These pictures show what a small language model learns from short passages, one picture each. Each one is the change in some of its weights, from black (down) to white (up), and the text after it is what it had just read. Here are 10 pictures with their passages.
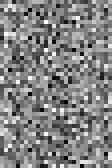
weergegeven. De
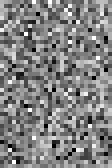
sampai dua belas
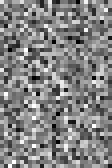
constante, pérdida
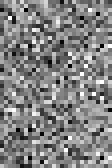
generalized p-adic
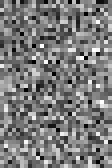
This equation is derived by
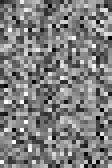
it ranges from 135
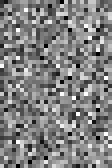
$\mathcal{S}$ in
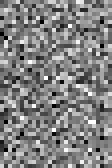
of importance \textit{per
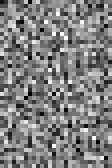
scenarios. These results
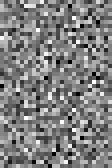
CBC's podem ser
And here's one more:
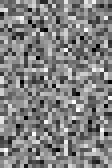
massive than Jupiter,
